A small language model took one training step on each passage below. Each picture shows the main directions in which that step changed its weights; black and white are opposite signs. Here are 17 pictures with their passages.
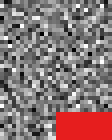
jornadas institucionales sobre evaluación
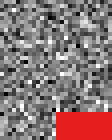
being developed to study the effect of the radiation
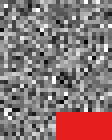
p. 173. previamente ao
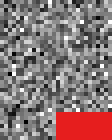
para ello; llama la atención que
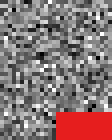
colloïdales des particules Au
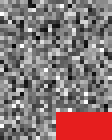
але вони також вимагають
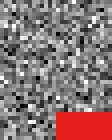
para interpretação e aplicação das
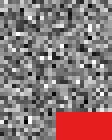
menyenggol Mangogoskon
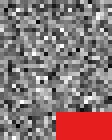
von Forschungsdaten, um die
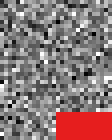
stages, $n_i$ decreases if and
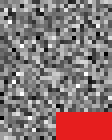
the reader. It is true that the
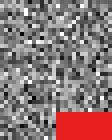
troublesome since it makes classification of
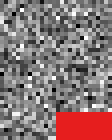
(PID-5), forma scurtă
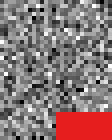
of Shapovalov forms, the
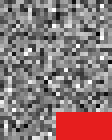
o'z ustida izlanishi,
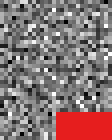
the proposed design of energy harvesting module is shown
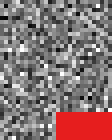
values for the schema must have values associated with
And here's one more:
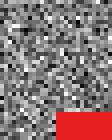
cholg'u asbobda eng
